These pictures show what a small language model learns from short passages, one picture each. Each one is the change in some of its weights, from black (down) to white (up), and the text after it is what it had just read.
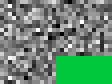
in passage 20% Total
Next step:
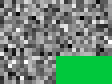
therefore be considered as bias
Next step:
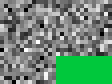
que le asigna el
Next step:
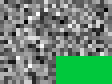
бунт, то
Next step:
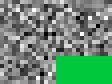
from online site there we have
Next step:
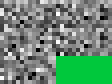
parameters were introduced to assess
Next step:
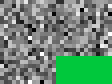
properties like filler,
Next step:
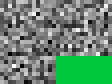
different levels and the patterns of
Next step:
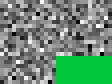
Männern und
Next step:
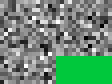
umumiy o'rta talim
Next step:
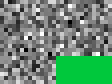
this reform by participating
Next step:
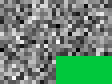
R., Breshears
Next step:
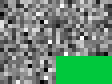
0 dB) e com
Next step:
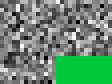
data from a dynamic motion
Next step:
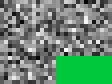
data-driven approaches.
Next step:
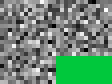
voltage at the
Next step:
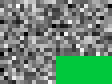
retention thereby increasing
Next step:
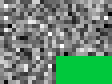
hija tenga una
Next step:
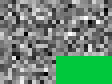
a natural number, and }
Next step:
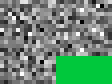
and translational slide 70
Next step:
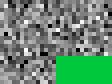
peserta didik yang
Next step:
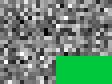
device desired to
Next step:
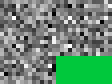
dicampurkan dengan
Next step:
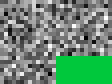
pedagogika inistituti
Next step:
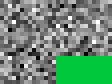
thematic roles,
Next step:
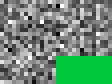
to‘lov vositasi
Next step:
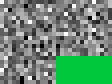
But we know that, as
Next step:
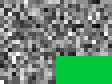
will focus on developing data
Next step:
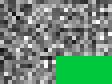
and Ibrahim
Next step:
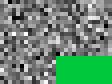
Ghana, output,
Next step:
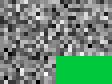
both articles and research
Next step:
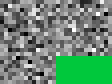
the body. It performs
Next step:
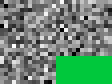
organlardan tezahür
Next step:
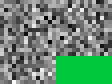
The number of imported
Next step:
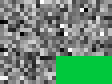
security attacks in Step
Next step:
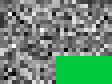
and strawberry.
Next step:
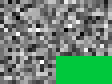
of the ocean.
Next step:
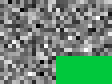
subjects of the study. The
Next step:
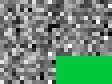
de conexão com a
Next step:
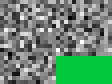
a crucial role in the success
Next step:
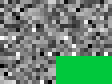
of the Middle
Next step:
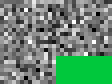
ocurren en un
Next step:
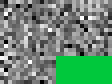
durabilidade da estrutura
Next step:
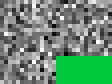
real space. D.
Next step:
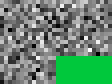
The results of this study showed
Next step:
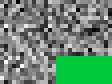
Based on the results from
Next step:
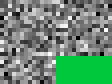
with longer roots are
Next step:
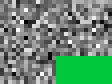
nodes (n),
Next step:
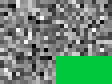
ценности, код
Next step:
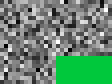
personal and sensitive information is
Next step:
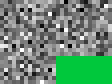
ativas na formação em
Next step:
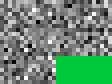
through listening. Some
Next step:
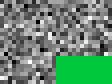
Bunday natijani inson
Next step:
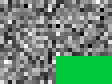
eclipse that
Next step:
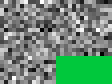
proposed technique energy efficiency is increased
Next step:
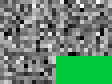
KC is a cheap
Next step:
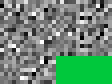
also be more effective in improving
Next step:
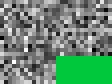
must be implemented to regulate
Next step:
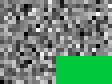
child and you wish to
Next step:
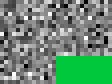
como é realizada a
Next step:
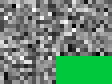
в работе [7].
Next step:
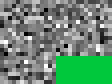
So'nggi yillarda
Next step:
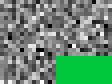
(SBL) in addition
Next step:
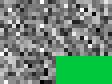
access foreign markets
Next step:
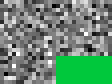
машқ қилиб,
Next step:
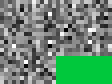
SPC beams.
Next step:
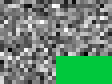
And Year 5g
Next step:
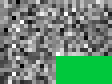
purposes. For instance,
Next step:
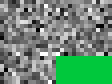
holds: $$A
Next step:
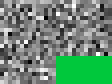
people were treated, of
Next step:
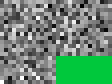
daromadlarini shakllantirishda
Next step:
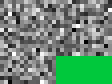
not exist in all companies and
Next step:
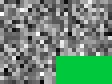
e Insuficiencia
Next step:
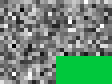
communities and processes in the
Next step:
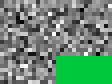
research performing organisations.
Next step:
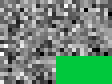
direct administration of medication
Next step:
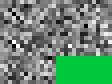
and WP5 KPI
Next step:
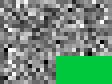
are described. The content of
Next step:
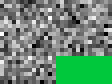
fedayeen to
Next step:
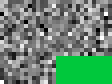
enable the import of a
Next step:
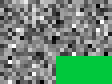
speed at which listeners
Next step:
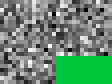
di molteplici
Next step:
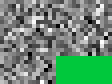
veb platforma shaklida
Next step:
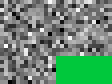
of arterial lesions
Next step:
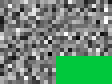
its ability to handle
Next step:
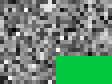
The Definitive
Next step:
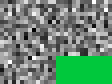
above mentioned studies, some
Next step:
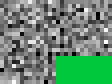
learning is its focus on the
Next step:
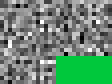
musulmon Sharqida
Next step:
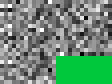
que tange às dimensões
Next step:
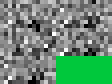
for planning, monitoring, and
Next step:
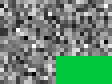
describe the research life
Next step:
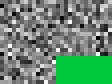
effects of storytelling
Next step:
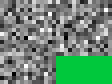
para la realización de
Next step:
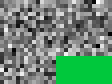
delivery systems have also been
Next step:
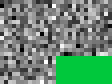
en relación a la
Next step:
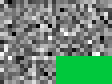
The pilots also
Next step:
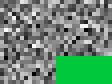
and current signals from the
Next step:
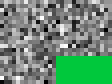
ўзи ҳам иПод
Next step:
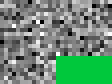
профілактики ПД
